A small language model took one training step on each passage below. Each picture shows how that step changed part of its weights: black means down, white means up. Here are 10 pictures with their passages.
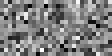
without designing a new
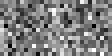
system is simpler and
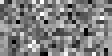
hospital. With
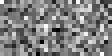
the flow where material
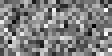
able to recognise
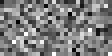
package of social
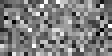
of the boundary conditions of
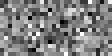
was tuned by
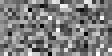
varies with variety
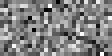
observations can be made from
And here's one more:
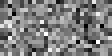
evaluate a team's
